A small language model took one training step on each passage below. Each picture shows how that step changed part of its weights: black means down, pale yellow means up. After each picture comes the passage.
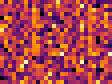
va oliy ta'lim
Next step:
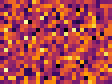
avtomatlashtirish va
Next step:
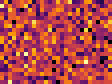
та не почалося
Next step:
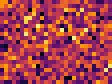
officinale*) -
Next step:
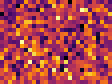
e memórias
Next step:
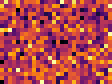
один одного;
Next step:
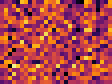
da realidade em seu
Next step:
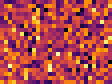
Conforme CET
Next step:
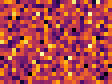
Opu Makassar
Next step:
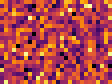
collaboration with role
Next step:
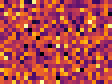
matn tuzish va
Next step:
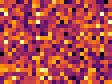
intilish maqsadi
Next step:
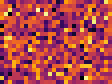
ikan gurami
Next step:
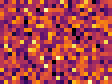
serious problem for the
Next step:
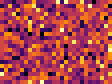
pembuatan konten
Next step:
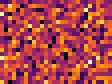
band shifokor
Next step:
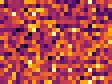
ilovasiga plastik
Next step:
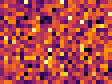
fanlarni o'rganish
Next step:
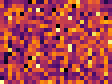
shevasining yana
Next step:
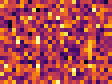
democracia y
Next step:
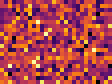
imagens espaciais
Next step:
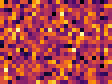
band bo'lgan
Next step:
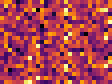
nhóm các
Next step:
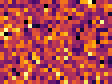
gebogen. Im
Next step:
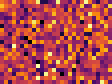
авторами на
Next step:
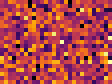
Xulosa qilib
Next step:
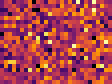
It is seen that
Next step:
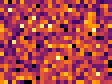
producción material.
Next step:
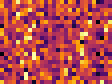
зменшення. В
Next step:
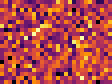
та послідовності в
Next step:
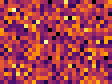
xulq atvorni
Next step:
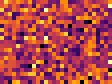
de praktijk
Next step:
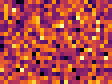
pas en reste dans la
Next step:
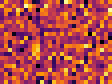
cambios significativos
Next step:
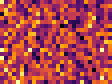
que le rayonnement
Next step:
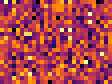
себе, й
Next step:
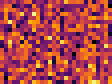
servicio de mediación
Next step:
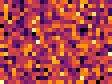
mais baixa (D
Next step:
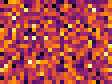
Association Task
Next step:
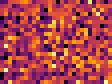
Chiesa che si
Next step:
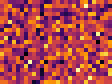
são interpretações do
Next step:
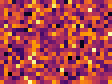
de esta frutilla para
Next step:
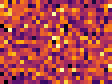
frutas que realiza
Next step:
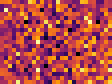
під час проходження
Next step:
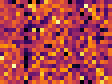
mashinam bolishi
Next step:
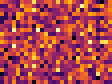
К.С., доктор
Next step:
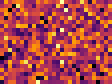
ricerca nelle
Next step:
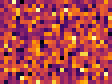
dispuesto en el
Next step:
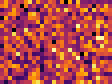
productifs restent
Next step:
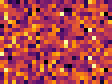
islom dinimizning
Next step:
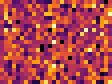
hamma narsani
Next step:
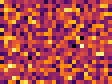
که رشد
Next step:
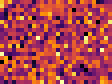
досвіду з
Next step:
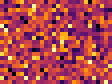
predominan los
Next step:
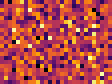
there is a defect
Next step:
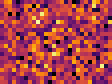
Prowadzi to do
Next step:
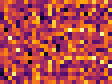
faoliyatida talab
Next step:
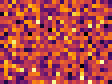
su ámbito de
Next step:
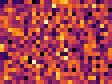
longo caminho a
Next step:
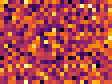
Analisis ABC
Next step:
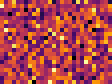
komplett anderes
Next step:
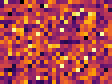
profissional segura no
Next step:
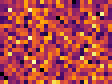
ish haqini to'lash
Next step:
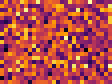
ҳисобга олган
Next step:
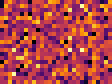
7 Document texte
